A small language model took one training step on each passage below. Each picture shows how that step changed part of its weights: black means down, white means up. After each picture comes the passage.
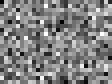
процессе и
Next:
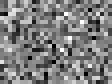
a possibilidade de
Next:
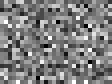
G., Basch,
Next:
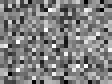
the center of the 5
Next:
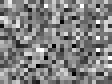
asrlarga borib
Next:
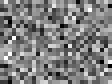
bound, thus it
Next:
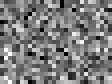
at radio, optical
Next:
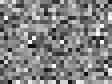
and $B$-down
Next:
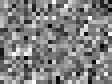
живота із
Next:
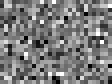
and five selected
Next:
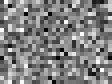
strength, and vs the
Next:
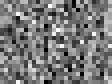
used metrics Average
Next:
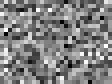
risk in obese
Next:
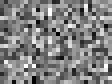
на положение
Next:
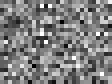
and integration of digital
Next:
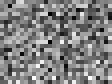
while thousands of
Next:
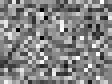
Responses from the
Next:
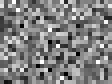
(assets and needs),
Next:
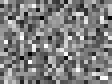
into two stages, as shown
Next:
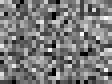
в зависимости
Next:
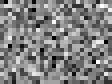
subsidiyalar va
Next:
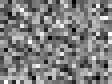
improved agreement over
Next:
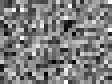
axisymmetric case,
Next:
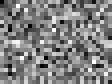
in the published
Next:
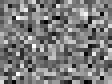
these constraints but this
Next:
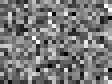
communicate message to
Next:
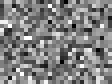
Helen Lo,
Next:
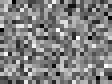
unidade pública
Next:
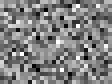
high quality printing and
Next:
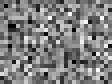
ponto importante é
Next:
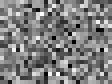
rows (and a number
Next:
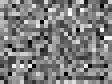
do poder central do
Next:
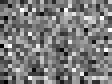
accuracy and low
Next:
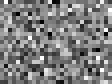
college students and
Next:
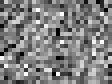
information that is currently
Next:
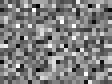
de las playas
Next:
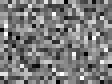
value over all frames
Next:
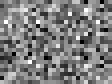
the proton transverse
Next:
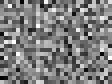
method is no longer
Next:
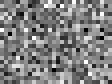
the unknown is
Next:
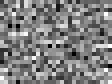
close together
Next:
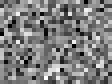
the observation of NHE
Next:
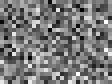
S10= Language
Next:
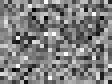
biznes modellari
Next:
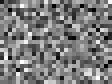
importar carros chineses
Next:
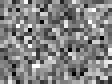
A pair of equations
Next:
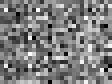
В порівнянні
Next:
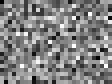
в природных
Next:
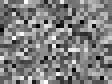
clearly rooted
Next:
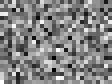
obtained by varying the
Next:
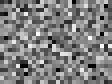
globalisasi dan
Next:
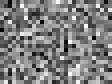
calculated through multiple linear
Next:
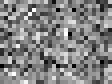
= -B a \quad
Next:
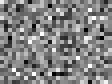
the content of the interaction
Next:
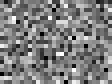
to Equation 1, where
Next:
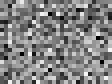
of thousands of
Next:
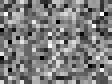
DURs that correspond to
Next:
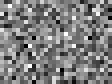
Ciências da
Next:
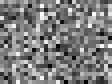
actually rather
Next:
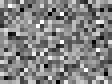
having experience with
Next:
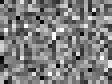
математики в
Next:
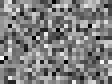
to spatial correlations
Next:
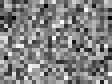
selection of the data).
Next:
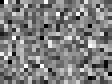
useful to express
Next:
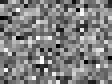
and Neutrino
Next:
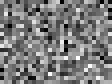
process where the complicated
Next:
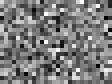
employed to detect
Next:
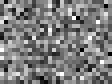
analysis can furnish as
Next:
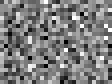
the current. Waveform
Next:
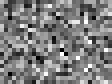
carried out using the
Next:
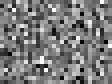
and Heart, which
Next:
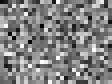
for Lorentzian
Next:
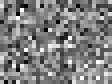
limit circuit designed for
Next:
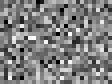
it is larger then the
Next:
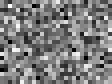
the gas or the dark
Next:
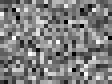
labor market and
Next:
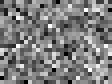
each interview. In this
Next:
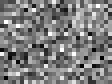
as technological basis for
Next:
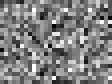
purchase decision
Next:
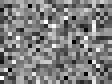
layout with $FF
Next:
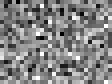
than in the field. A
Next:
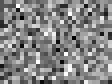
check whether
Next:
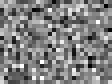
can be achieved by
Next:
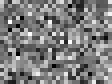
are themselves subject
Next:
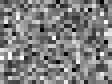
point, where the last
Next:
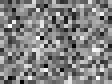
Laboratory of
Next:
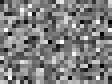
One thing seems
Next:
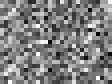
recent bursts of
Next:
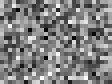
the limited nature of this
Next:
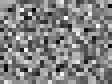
de confusão.
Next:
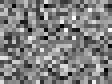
the last years due
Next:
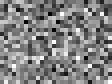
study, the concepts
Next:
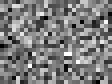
Minat Belajar
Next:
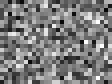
important. The study evaluated
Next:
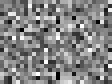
няма да
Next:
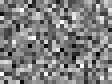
(Cr), Copper
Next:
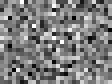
shown by the dashed grid
